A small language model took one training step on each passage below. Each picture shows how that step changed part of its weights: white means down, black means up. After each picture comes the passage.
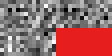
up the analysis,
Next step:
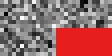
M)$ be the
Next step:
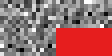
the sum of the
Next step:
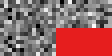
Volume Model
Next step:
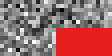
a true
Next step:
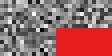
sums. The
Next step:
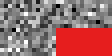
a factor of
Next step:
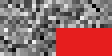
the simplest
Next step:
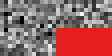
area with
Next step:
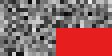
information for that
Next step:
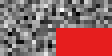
using the volume
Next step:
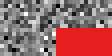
a location
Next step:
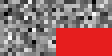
have studied the
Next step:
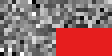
relativity, flow
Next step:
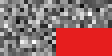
to average this
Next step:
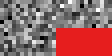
where data might
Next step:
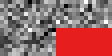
This provides two
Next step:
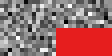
we consider only
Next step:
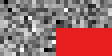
framework to study
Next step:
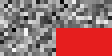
comparison with the
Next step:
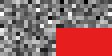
Lyn and in
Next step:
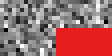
to partial
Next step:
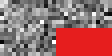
If the
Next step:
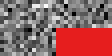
between the two
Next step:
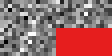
better than in
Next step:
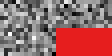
of the different
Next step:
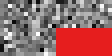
two approaches is
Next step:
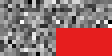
an averaged
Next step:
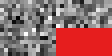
connection and
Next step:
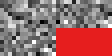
x \int
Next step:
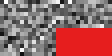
out of a
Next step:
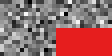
The damping
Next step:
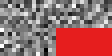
the relative
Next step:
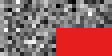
equation and Eq.
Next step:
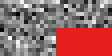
its importance to
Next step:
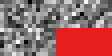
It is obvious
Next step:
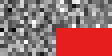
point of view
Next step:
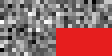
approaches. The
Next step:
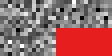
the final electron
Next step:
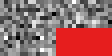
broad space
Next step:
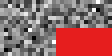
the studied
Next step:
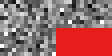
of computing
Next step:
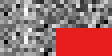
one obtains
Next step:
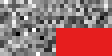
independent data
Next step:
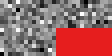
The parameters ranges
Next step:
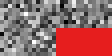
a radial
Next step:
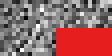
an expansion
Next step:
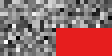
mm edge
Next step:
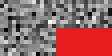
coding is
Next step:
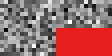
with light, but
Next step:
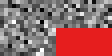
some parties'
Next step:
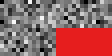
In this case,
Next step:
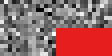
the centre of
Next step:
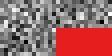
presence of
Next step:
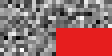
the BP
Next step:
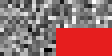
the dimension
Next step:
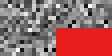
the high frequency
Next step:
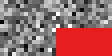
and $T$
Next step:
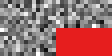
the corresponding average
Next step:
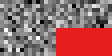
In order to show
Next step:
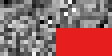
appear other possible
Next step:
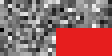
its application to
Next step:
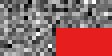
conditions. In this
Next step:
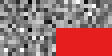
results are given.
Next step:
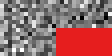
process, the
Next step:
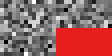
sampled a
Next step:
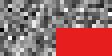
region corresponds to
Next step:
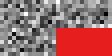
a initial measurement
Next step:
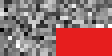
is how to
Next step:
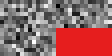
are matrices
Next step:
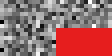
and may be
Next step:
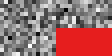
with $Z$
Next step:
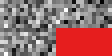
to detect
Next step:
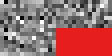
the torsion
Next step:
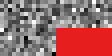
temperatures are
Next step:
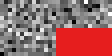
numerical form.
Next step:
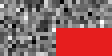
$M \gg
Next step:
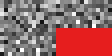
is shown in Figure
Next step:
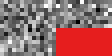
at least one
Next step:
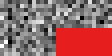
systems actively
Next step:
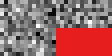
interactions between the
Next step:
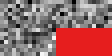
These equations
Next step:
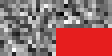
as well as the
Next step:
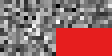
motion in
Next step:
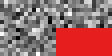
omit those
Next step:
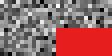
curves for
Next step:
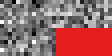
for the set of
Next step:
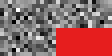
3, the
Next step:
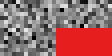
of the other two
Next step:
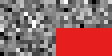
form factor calculated
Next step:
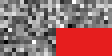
for the stability
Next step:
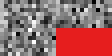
model calculations are
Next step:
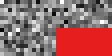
members of
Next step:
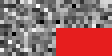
and/or spectra
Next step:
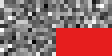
extent as in
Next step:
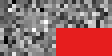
clear that for
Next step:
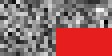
of the physical
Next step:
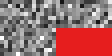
the impact of
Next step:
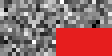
is the spin quantum
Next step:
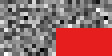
characterised by
